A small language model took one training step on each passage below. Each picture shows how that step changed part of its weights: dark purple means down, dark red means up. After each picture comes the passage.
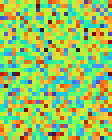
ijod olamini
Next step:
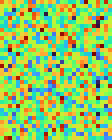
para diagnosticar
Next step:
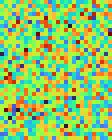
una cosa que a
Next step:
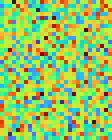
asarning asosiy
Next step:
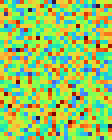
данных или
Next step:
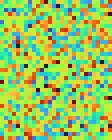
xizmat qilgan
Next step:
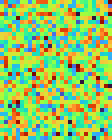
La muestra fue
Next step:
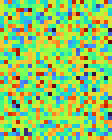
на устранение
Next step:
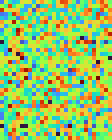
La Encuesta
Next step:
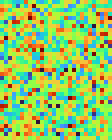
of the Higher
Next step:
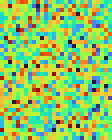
des différents
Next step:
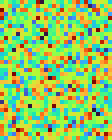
des endroits
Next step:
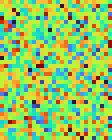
bahwa setiap
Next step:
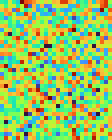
de temperatura
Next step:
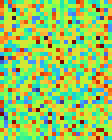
dat wanneer
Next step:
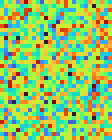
strutture e di
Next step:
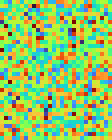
Case V.
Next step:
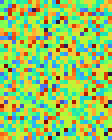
obligaties van de
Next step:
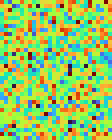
que interés... mi
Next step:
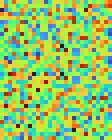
mesmo tempo
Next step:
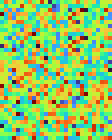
materiais à
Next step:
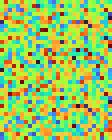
ham Vatanni –
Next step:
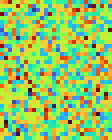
- Caballo,
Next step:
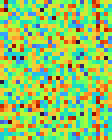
le degré de
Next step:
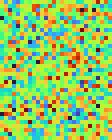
osallistui noin
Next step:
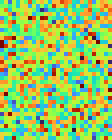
de Ferdy
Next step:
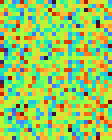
да у нашем
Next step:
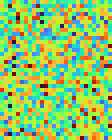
anpassbar an
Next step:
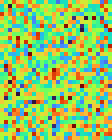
realiza un estudio
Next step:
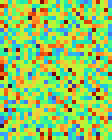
elde edilen
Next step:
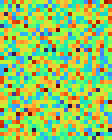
bir tomondan,
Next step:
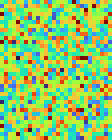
présidence du
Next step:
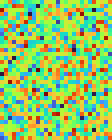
fisik atlet untuk
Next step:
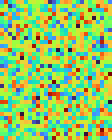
yoki birliklarning
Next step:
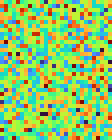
barriles de
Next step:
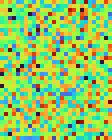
penting agar
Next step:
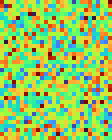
– Lithuania
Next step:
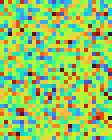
одни и те же
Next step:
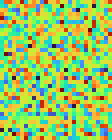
ciclos do
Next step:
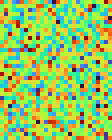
данной статье
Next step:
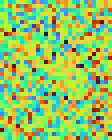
tal hecho es
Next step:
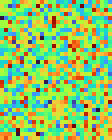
alohida nomlar
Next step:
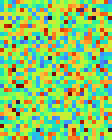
a noção bem
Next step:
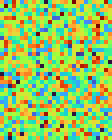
Les grandes
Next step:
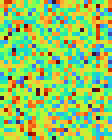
bolalar shaxs
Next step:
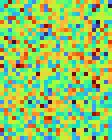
dezembro de
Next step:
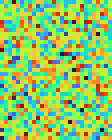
quindi fosse
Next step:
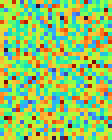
perspective diferite
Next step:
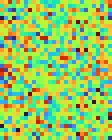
uchun, Buyuk
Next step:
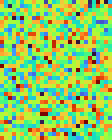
des poches de
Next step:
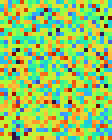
banheiro que
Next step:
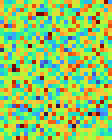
geral são as
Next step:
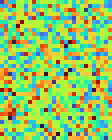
máxima de
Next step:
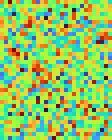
5 foizga
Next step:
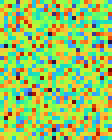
Chunki xalq
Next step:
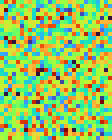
em seu texto:
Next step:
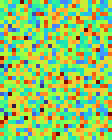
los sentimientos de
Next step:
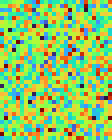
crée le mal-
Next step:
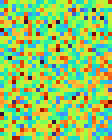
Waar moet
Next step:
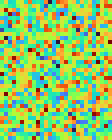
principal de outra
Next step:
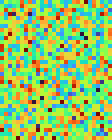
em risco suas
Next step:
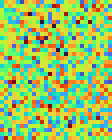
Alto Douro
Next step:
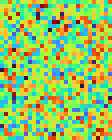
9 10 Keterangan
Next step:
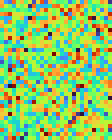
o'zlashtirish va
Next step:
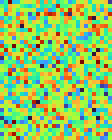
olan hər
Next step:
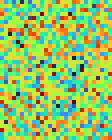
dias conforme o
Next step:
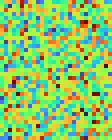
itu, strategi
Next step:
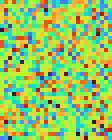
خاص در
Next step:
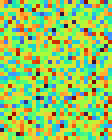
к освоению
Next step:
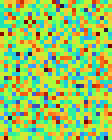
ce în ce
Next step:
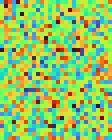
Nemis tili
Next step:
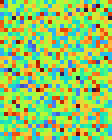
bilan) ko'chib
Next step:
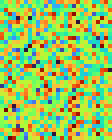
cuanto persona que
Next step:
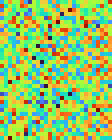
Nacional de San
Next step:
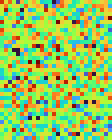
- Грищенко
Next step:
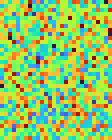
promedio de
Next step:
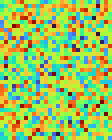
le faisions
